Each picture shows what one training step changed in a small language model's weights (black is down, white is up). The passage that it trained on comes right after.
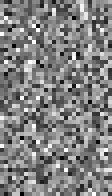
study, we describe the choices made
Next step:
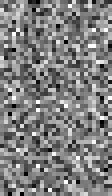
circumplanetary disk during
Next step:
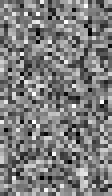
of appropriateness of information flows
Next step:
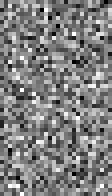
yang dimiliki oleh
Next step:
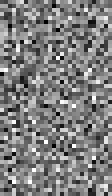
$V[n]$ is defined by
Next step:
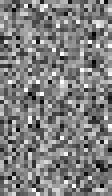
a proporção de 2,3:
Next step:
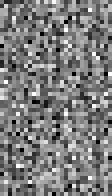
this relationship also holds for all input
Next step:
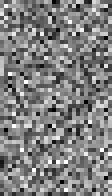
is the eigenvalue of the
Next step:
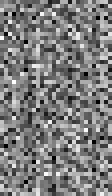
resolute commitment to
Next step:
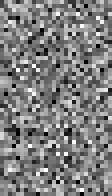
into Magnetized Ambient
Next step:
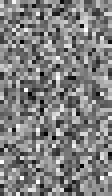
a SDC, detailing both a
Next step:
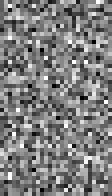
hier dan verstaan niet
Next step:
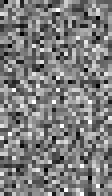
\end{equation} where $\delta >
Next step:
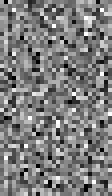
zarówno autor jak
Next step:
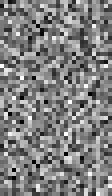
applied to obtain more accurate results for these
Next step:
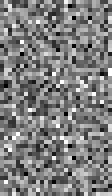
centrally, thus it can not scale
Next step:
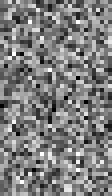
due to the progressive decrease
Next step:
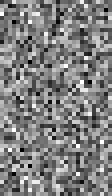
Institute of medical Sciences,
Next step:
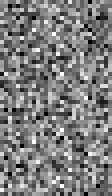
sea.} \label{fig 2}
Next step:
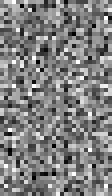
solid lines). This is also true
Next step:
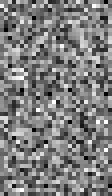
identifying seropositive patients during the
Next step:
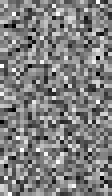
de Necrose Tumoral
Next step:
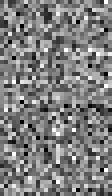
serious deficiency
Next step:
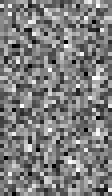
The single-domain and
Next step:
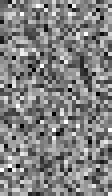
deyiladi va bunday
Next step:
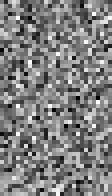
in the main text. In higher
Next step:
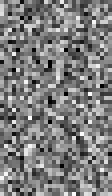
of these empirical facts, we
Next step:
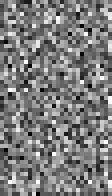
Udine for financial support.
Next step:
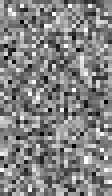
following a brief discussion of the
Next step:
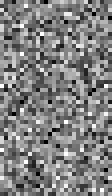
— când transferul este
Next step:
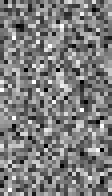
Physics, Amsterdam,
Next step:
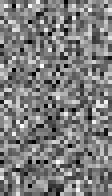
the last equation can be easily
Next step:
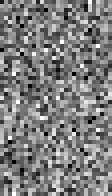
percent genetic similarity.
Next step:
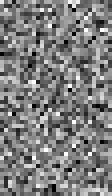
coat a porous carrier with
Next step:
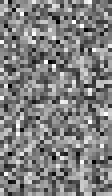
implies that we can safely use
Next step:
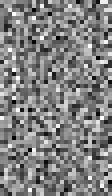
brain tumors, but is most
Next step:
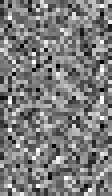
Mahasiswa Universitas
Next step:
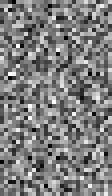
margin of experimental results.
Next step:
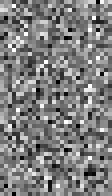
climático, estas
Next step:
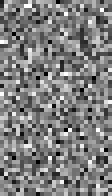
$\tilde{f}_m$ is
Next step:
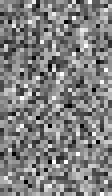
proof failures. This sometimes
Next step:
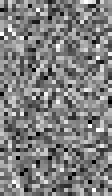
enzima PAL (amino
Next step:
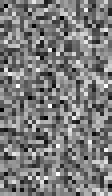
the molecular configuration; at this
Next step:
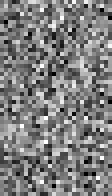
que muita gente não
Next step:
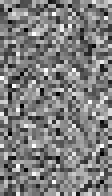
Marian Kossovan.
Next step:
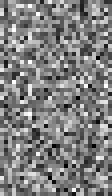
superconducting (HTS)
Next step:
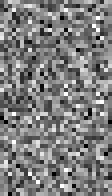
extremely aggressive nature
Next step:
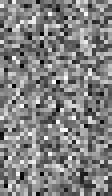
at addressing the influence of dark matter
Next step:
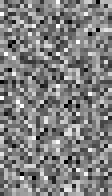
and that obtained from ft of field theory
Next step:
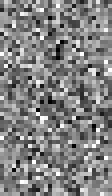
no final da década de 1920
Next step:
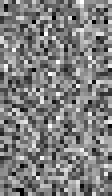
all configurations that map to the energy
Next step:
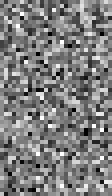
qaratish juda
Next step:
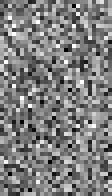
is artificially overlaid
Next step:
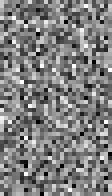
state of a physical system, followed by
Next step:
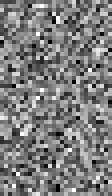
for High-Performance
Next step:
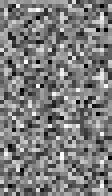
y ellas solo se
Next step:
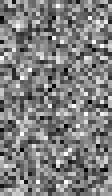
the efficient co-ordination of
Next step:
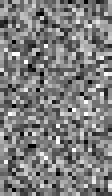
a smooth configuration of core
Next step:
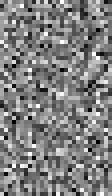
captação orientada a
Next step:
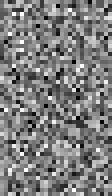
de Pneus Company situated
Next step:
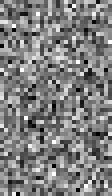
a linear preferential attachment
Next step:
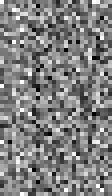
fan va innovatsiya.
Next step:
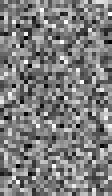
Ushbu maqolada
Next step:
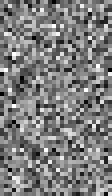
$Na^+$ cations from
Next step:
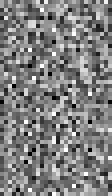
para la aprobación de una
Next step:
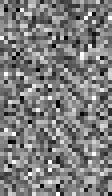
tehnologije donose
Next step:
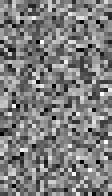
consumers are not always
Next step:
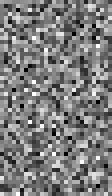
The answer NA means that
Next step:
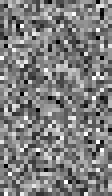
Timur Tengah sejak
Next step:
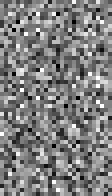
Literatura nos lleva
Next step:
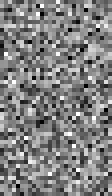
and the artefacts some of
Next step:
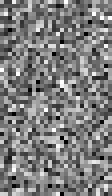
form for $a(p)$, then for
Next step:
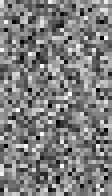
model without the el-ph interaction.
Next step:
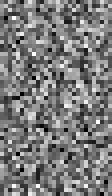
to ethics of digitalisation. We
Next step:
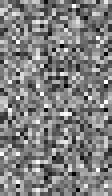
\cdots \sqcup
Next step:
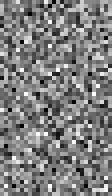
the flux is given by lower
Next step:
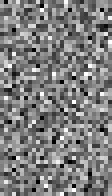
water treatment, though lead to decreasing
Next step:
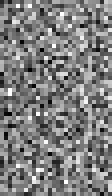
the hierarchy allows for
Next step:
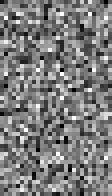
\approx 0.05 \qquad
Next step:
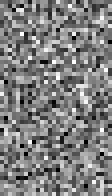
llega a "Casa"
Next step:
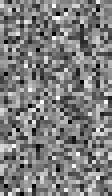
*DIST3* random distribution,
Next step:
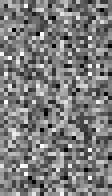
año 2020 se reportó que
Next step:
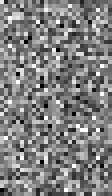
Descriptive statistics were calculated for
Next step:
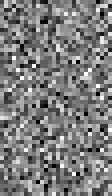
Husbandry, Central
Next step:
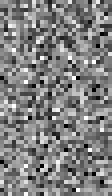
realizadas na sala de aula
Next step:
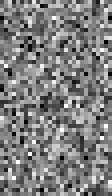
integration. To further advance this
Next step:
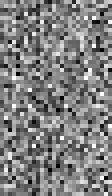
ifodalasa, pedagogik
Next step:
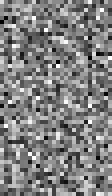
for constructing the corresponding string
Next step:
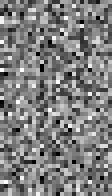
note that the $\Xi N$
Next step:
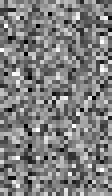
Department of Studies in
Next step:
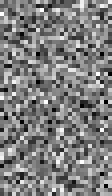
alohida eslab qolishga
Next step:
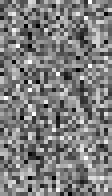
in our analysis as a particular case. The
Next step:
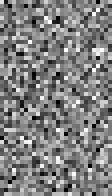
HTS junctions were also used
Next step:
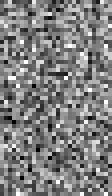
frouxo, há uma
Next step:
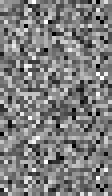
Phys. Rev. D {\bf
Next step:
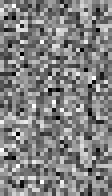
приложение, где
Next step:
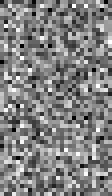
texnologiyalar universiteti,
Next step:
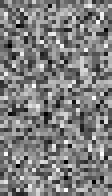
uu \rangle + \langle \bar
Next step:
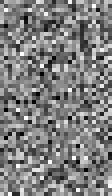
procuraciones alii et
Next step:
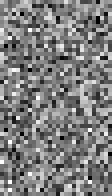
on the latest plan, PDP
